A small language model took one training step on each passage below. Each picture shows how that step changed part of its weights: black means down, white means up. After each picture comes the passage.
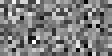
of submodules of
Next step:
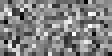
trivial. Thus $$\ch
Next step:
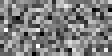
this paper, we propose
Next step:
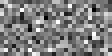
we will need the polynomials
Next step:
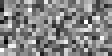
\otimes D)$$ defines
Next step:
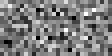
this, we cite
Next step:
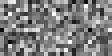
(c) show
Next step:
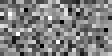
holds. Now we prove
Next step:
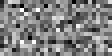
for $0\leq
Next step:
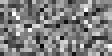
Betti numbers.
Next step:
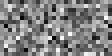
also obtain the following characterization
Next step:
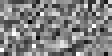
Cauchy problem for the equation
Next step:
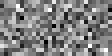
and also by its Euler
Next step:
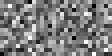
B. The solutions of
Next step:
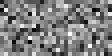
this step which at the
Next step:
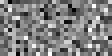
forms a circuit in
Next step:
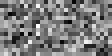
number of crossings taken
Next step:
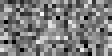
values of $\kappa$,
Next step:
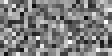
paper, Theorems 1 and
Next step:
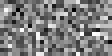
end points on each component
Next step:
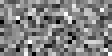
Mathematics, New York,
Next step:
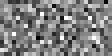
estimator is the value
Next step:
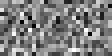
application of the algorithm of
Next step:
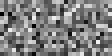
resp. of the
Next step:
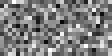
in a compact subset
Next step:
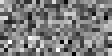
of order $n =
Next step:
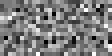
billiard maps and
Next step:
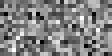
drop-out occurs
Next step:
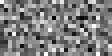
is Planck's
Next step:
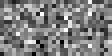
spatial modes. In
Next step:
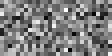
structure as we describe later
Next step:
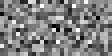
to do that. Furthermore
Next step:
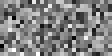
the minimum completed admissible filtration
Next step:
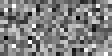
which the third is a
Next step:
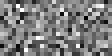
follows, \be
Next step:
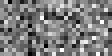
nice dimensions, there
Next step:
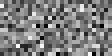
Knot mosaics
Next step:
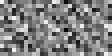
torus is contained in
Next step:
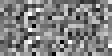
which imply that, up
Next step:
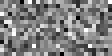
by the ``HPC
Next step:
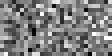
pointwise is conjugate to
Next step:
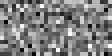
on the basis of the
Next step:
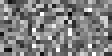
singularity in the angle
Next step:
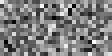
nonlimiting case is
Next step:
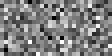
all positive root spaces are
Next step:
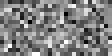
rewrite the previous equation:
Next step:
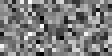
the finite model property.
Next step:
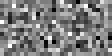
Corollary 1 and the strong
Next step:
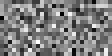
introducing a change of
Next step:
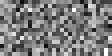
step we keep a part
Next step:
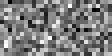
literature have the following scaling
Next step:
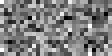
of $X$ is
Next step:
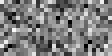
$X$ et si
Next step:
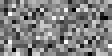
properties of logarithmic potentials
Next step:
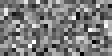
excluding all Hamiltonian cycles
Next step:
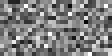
existence and boundedness in
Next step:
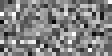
will provide a very brief
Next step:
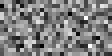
with the usual presentation.
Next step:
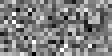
apparent from its defining
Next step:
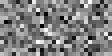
in Advanced
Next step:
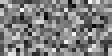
we make analysis to a
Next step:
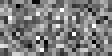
and solvable. Then
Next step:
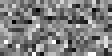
Solving this equation
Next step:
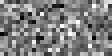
quantum differential operators through the
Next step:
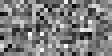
(unique) point
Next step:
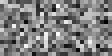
the left hand side of
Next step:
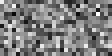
functions $f \colon
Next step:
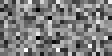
is in the mind
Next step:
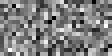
a single one%
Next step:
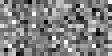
this paper \[ \gamma
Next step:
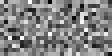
maps, that is,
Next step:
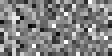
been made in the
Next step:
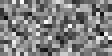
the counterfactual
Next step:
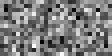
sequences when selecting canonical
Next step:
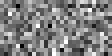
The following lemma shows how
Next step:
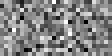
by proving the following
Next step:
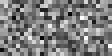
devant changer les
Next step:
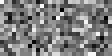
$Y$ vanish
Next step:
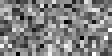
followed by any number of
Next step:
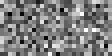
$K$ be complex
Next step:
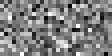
on solvability for
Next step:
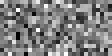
the relative cohomology groups
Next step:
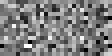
the general design case when
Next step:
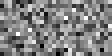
with a larger domain.
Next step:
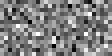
easily constructed (cf.
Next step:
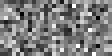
sample states. The distributions
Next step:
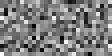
scenarios of
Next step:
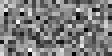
its neighbor points not
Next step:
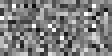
whose value may be different
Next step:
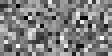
A low rank approximation of
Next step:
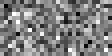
$p$, then he
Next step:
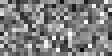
consider the compact curve
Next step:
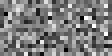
encapsulates the
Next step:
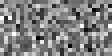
bipartite graph or the complement
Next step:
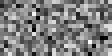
was later improved to
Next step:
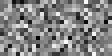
using the idea similar as
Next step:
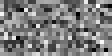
then describe the principal boundary
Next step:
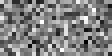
$Q$ with
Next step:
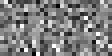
a homogeneous linear function of
